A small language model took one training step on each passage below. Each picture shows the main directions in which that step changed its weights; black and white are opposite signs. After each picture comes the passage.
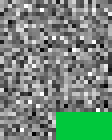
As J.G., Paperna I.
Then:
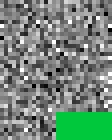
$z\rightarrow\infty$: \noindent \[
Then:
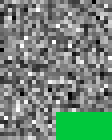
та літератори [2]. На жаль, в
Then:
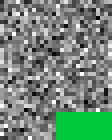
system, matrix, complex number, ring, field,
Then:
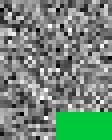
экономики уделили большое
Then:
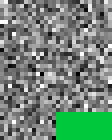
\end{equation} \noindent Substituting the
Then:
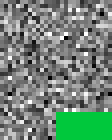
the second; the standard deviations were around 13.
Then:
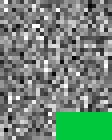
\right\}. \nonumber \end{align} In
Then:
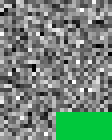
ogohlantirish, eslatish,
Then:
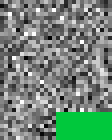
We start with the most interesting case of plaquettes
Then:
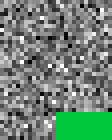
a evaluación cinco publicaciones realizadas en
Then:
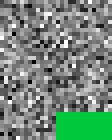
8 раз легче по массе и
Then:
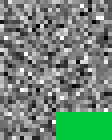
\begin{itemize} \item[(1)]
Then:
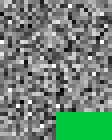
Lipchitz continuity of minimizers requires the
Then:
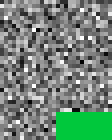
бор экан, оила бор.
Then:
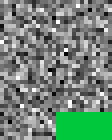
paper~\cite{Wi:70} that it is
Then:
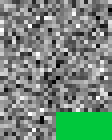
қонуни, // Қонунчилик
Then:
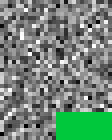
نهادی رابطه منفی
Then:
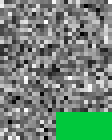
majburiyati paydo bo'lishi uchun
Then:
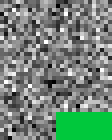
continuous operator-valued measure, and the second part,
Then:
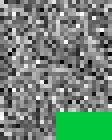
ao professor pedir a um aluno
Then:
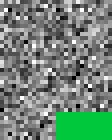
in stark contrast to the classical case
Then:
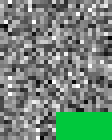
$c_{9,ij}$ is to be determined after
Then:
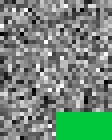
real-normalized Abelian integral $Q$ with a
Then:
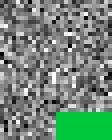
structure in the western tropical Atlantic.
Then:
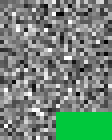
especificidad, delimitación y
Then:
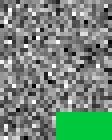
the current iterate $x_k$ to the next
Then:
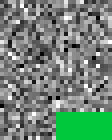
маслинки до нагромадження
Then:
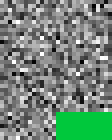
E$. The edge $\overline{e}$ is called inverse
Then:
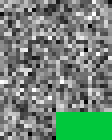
Lin, and Zhang [\textit{Discrete
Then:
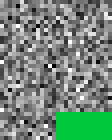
that $a\in V(G_1\cap
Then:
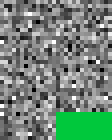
3 – Árvore de Decisão
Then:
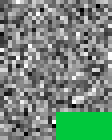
\S 13.1, an explicit sequence of mutations
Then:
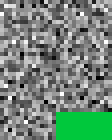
trasferibilità di pratiche
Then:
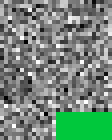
marked surfaces are pairs consisting of a marked surface
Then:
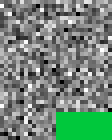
thermal stimuli. Furthermore, the
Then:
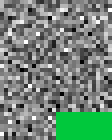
görmüştür. Daha sonra
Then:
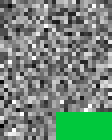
mujeres deportistas Para el conjunto de la
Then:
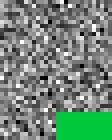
I, e\in \orE\}$ induces an isomorphism
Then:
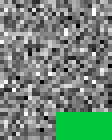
replaced with a segment of the line between $0$
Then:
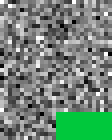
berish imkoniyatini yaratadi. Frazeologik
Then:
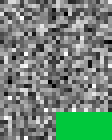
xizmatchilarining odoq-axloq
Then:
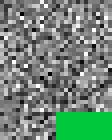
atau model pembelajaran disajikan tanpa
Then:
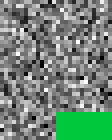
and for $m\in\mathbb{N}$, we
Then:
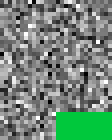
ko‘rsatdiki, inson
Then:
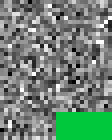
с родиной для многих
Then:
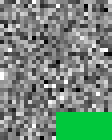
corretta, eppure sembra
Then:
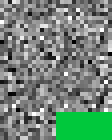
Dr. João Marcelo
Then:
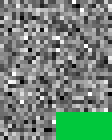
Therefore, the pairs $(u,v)$ and
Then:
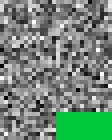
and can be used as base points \cite{33}.
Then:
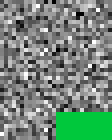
Betriebssystem. Alternativ kann auch
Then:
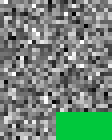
always mean the zeros modulo $p$.\\\\ The
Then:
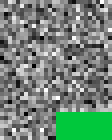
omandavad EVK-d
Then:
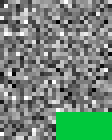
following section, we will show the practical utility of
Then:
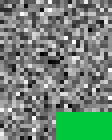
A. QUERO, A. RAMOS
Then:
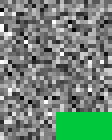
di un gioco: ⁴⁰ Per il
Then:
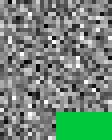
no juízo conceitual, ele está
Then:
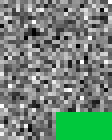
is finite. Letting $M$ be the subfield
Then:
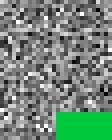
Methodius University Press, 2003,
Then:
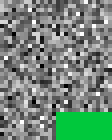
function $h_i(x)$ is found continuous
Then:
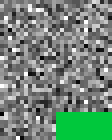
toluene. It was shown that the highest
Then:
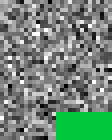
= \displaystyle \int_{B(\bar
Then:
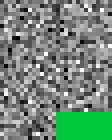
augmented, even if $S$
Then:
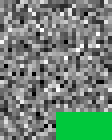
the other ($r=60$) generates dynamics with
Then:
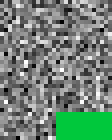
taking the supremum over all $\lambda>0$,
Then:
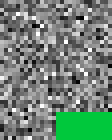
side of (\ref{50.2}) are both
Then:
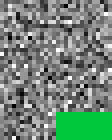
prestigio nacional y extranjero han
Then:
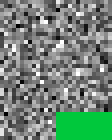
internet teknolojilerine
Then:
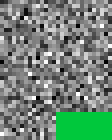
tree size relative to Def-SB is presented for
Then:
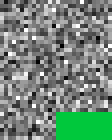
rainbow matching} if there is a
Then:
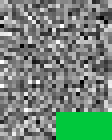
\noindent {\bf Main Theorem.} {\em \;\;
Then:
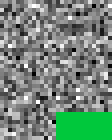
de los trabajos prácticos que
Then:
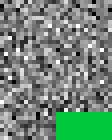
лікарських, ароматичних,
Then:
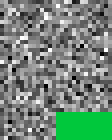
Ishikawa, \newblock {\em What is
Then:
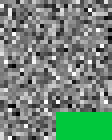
a local maximizer of $\Pi$.
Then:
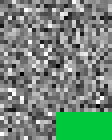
шаров в пространстве $X$.
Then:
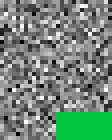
clientes e consumidores em relação aos produtos
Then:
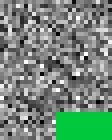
then the iteration procedure stops. In
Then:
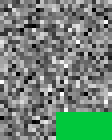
$\mbox{Spec}(\O_k)$, and let
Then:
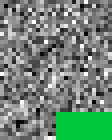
the optimal bound of centralized approaches in the
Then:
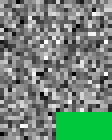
``modulus norm'', in the spirit of
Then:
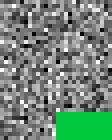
do campo progressista nas últimas
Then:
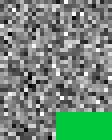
exists $\eps_0>0$ such that for
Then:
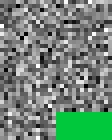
{\em if\/} ${\bf d}$ is a function
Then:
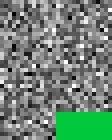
désignée par le terme "paume".
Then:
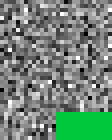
all authors, the corresponding author states that there is no
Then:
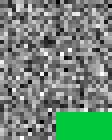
path. Our first result obtains Hamiltonian paths
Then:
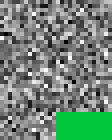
by Theorem \ref{unstable foliation}, the family
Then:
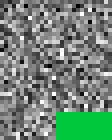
state our main result. \begin{theorem}({\bf
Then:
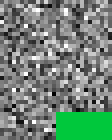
that $\abs{f(z)}\leqslant B$ for
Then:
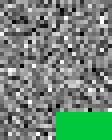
éstos funcionan también como preguntas a
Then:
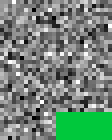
trace of $B(\vec x)$ is
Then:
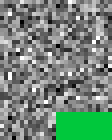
малаклар ўртасида бўлиб
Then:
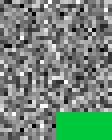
% \MRhref is called by the
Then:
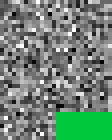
яким чином центральна
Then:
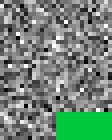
be extended, that is, for each infinite
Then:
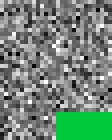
þær miðlað
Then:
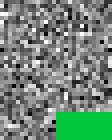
elevadas e o ritmo de trabalho é
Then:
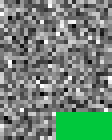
possibilidades de retornar a esse meio podem
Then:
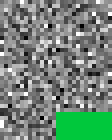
2 - Doutorando do Programa
